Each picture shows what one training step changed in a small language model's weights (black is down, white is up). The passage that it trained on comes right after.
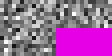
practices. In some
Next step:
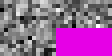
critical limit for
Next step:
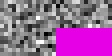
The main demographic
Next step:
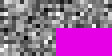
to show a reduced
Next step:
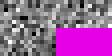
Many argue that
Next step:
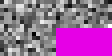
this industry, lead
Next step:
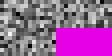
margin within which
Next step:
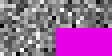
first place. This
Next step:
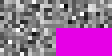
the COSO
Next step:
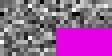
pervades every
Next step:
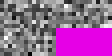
state characterized by n
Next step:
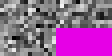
of R-L
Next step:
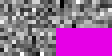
end of test the
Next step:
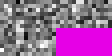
understanding of organizational value
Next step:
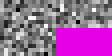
support systems and educational
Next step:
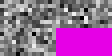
for Formal and
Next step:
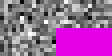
bank, or who
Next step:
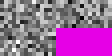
the patient complained
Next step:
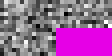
to be very suitable
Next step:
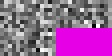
the file have have
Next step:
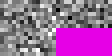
system may become
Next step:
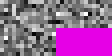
shares? Because
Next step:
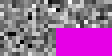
width, attached
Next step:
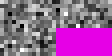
treatment changes only the
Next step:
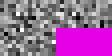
major ethical issues raised
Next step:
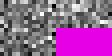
as follows:
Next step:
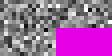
fill • **Total
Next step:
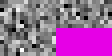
gender factor,
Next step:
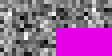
Prevention of
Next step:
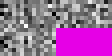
the model with a
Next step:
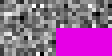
we have obtained under
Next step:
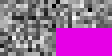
categories based on the
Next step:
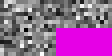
and future improvement
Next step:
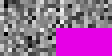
games in
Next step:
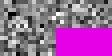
so that certification
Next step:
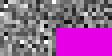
web page:
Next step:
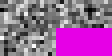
screen media use,
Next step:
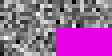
the targets. Hence
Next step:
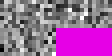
the information retrieval
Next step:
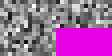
this journal and that
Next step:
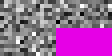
the extent allowed by
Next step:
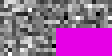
and at three different
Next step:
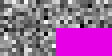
between MSE guidelines
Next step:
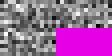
step in this framework
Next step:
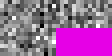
professional activities is
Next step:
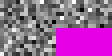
LS can contribute
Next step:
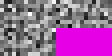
education. The achievement
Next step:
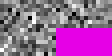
continent reduces in
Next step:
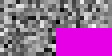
private members.
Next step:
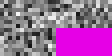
calculated values of energy
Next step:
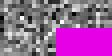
work, recognition,
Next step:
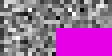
and the mean
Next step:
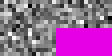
parcels are
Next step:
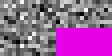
and Ottoman
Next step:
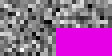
response to wider plant
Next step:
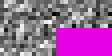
or detection of
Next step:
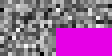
collaboration network for the
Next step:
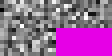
geometry, which can
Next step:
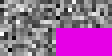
for the two
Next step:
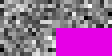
for data analysis.
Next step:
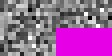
changing life conditions.
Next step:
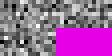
gave a remark of
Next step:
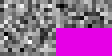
an economic evaluation using
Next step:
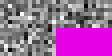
participating industries, namely
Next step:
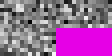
acknowledged as
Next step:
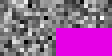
ORION's pilot
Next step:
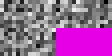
practice. The knowledge
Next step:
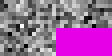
order to reach the
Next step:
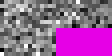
for detecting
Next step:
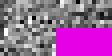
of age*):
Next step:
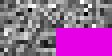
of perianal
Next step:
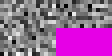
ICT emission as
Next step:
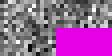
was broadened to
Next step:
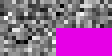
OF ANFIS
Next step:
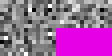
passed through a
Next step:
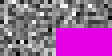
pcc required one
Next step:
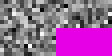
beginnings and
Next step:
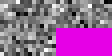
Lu J,
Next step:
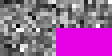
climate neutrality
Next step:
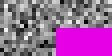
normalization of
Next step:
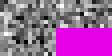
run on R
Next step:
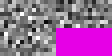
norms, and perceived
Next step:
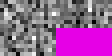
aims to reduce risk
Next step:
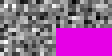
lens of
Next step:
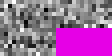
selected as training the
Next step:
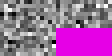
no government or private
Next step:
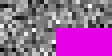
This sensitivity could be
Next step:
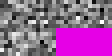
version, at
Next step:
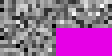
relevant articles were considered
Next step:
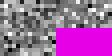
on confidence or
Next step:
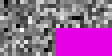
DoE to compare
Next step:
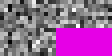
blood, which
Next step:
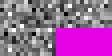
effects, even
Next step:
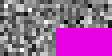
in its time
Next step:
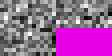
Risk of bias assessment
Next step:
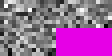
and accompaniment by
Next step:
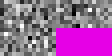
area except paint
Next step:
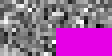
showed that as
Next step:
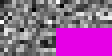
of parameters. A
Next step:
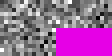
whose joint distribution is
